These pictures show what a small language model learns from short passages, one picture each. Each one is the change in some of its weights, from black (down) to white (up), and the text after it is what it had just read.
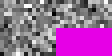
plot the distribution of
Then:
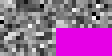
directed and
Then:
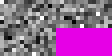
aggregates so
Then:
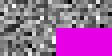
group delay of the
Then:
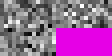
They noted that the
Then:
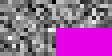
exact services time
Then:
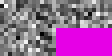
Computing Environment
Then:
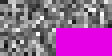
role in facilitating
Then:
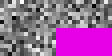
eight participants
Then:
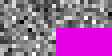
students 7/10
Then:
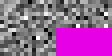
indeed a
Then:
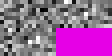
due to the additional
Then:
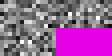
strongly changes a balance
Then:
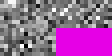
especially consumers
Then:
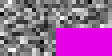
density less than
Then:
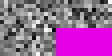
on how any differences
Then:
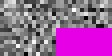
the networks allow
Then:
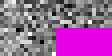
the difference in mean
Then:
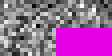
and operational
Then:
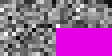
experimental data, as
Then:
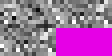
flux ratios
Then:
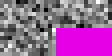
systems that can
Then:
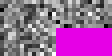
go along with their
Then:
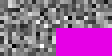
na área da
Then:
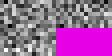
expansion. In
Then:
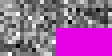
its estimate as input
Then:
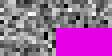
observes that
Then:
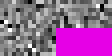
convergence of the
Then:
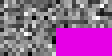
in the translation
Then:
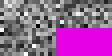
an effective potential.
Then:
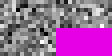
Institutions in
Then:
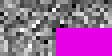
material. It
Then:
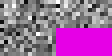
BRIEF THE
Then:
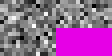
have to more attention
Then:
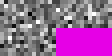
quality of labor present
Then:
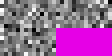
conjugate of
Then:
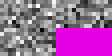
leave the platform
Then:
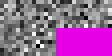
both individuals and the
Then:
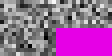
Recent efforts to
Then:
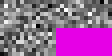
and values.
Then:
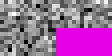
not in direct
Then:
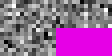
Jika proses
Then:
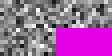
through strategic choice
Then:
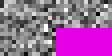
that “at any
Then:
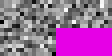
lies in developing
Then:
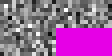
safety [3]
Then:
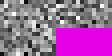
to smaller field of
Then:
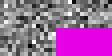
and Eta
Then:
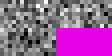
\dots &
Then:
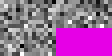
based on a developed
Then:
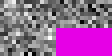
the signal from an
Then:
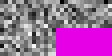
number of amino
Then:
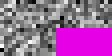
our observable
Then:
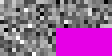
mejora de
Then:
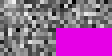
the recent past,
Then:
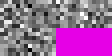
range from simply
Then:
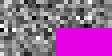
or even greater
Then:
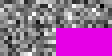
$N$ is
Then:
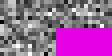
en que,
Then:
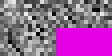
the study on the
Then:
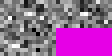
hens have much
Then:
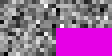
native integration with
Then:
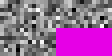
sempre é
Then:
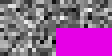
entire object in the
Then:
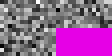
як діти
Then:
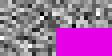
saúde, uma vez
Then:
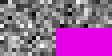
horizontal gradient
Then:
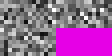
presented here), together
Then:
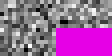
digital payment
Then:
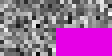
of an improvement in
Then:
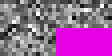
include texts,
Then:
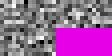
Friedmann equations
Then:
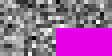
condensate in the
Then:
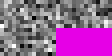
orasida sur
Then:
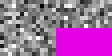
Mázi bir
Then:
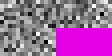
slightly increases with the
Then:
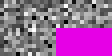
in our previous
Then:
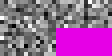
korxonada moliyaviy
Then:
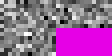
altering the system
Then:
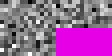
feelings that
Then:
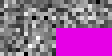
in determining their
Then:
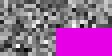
on which of the
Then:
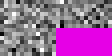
is higher than that
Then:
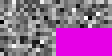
acoustic wave
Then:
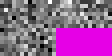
the former
